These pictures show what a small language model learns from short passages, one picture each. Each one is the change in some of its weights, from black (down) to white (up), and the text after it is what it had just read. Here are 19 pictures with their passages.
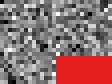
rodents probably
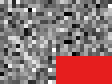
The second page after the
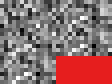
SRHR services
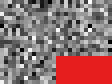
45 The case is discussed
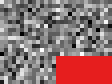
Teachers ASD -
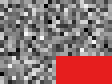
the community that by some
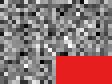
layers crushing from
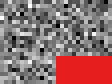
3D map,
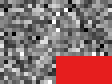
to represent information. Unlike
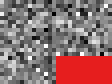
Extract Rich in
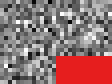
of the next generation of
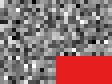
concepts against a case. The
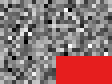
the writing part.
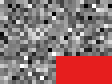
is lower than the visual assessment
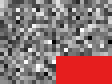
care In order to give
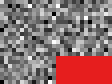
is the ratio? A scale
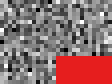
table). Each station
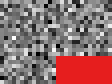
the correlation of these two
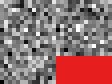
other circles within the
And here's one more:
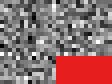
associated with online analysis of gas
